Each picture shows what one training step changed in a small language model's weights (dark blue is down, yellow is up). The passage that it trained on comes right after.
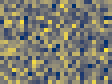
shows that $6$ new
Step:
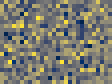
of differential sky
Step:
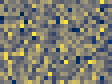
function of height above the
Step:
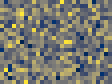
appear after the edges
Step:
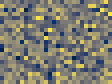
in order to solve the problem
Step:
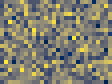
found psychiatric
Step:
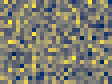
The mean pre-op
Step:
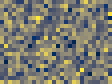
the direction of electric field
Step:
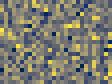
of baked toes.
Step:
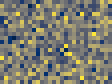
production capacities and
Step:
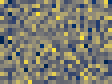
P. Fitton,
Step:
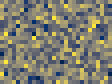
batch initial and
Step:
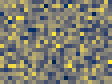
Nordeste, ano
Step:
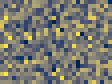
identified the types of
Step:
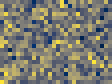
tasks. (b)
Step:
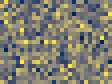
this sensitivity.
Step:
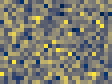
the relationship between K
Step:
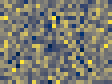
diffused across the
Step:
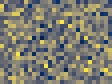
through research funding.
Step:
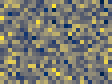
\langle e_+ |
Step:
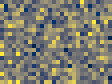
from Earth; this
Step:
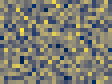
N нуқтани
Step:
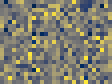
menjaju i na
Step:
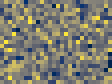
update its corresponding
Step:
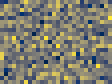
dari aksi,
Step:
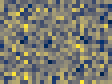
before, during and after
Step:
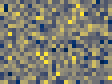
and enrichment for the
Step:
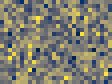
the Rydberg and
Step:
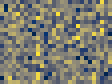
and the accumulation of their
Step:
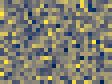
luar biasa
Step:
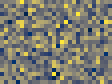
bifurcated and can
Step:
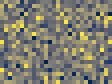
of Lebanon's
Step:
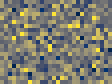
of one incipient
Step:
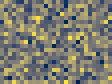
the camera position
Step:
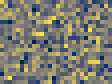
stream channel.
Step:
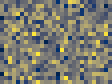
problems described above,
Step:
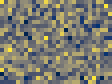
observer(as per
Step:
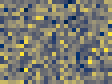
in those parts of the
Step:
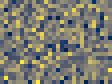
any application based on specific
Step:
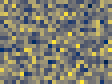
coefficients can be
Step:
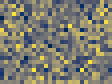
small difference in masses of
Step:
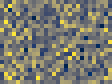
smaller than the density
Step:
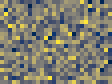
animals outside of
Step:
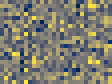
interface thickness,
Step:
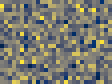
um estudo sobre as
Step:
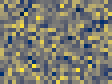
of patients according to
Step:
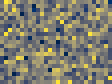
least square method.
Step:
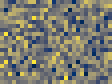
SLN location, n
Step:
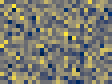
immense. The value
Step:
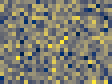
processes that take place
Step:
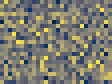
indicates reduced brain
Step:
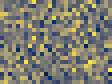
BAU. It was first
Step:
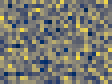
fino que alimenta por
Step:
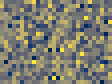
RAP can be seen
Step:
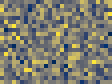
stress regimes.
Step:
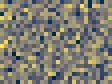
that Mike spoke
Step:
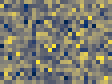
можуть бути
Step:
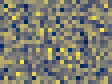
across multiple scales,
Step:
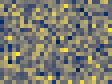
vector obtained by rotating
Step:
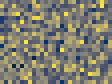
regression parameters and leads to
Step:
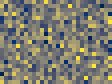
both genetically and
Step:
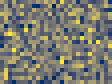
reconstructed two track
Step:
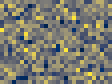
on the electronic structure
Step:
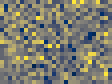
and Rhizobium
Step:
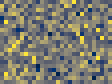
will be different because of the
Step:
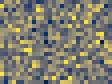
towards environmental
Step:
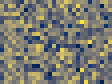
by the limits of the
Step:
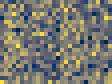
small, allowing one to
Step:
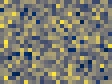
one failed edge.
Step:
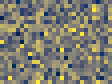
topology that is assumed
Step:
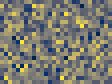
network leads to a significant
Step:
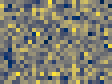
página. 2.
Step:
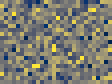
te berekenen.
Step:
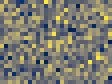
these climate models include
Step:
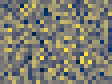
matrix alloy were also
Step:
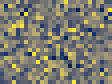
of nephropathy,
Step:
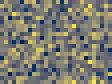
shown in Figure 5 for the
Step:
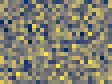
stable isotopes of
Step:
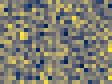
de pesquisa e
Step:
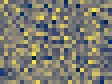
choice of priors
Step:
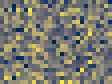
analyse the performance of a
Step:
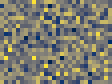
are equal, the events
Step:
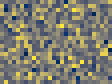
comment is by users,
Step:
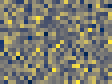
the error propagation problem
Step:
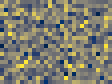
circuit and
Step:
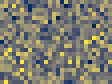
sustentados pelo
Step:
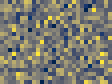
habitable zones
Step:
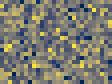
its counterpart pair
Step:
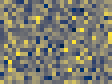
the different combinations through which
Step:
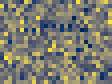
with the physical dimension
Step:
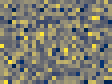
in the form of multiplicative
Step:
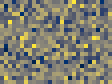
that can be develop to aid
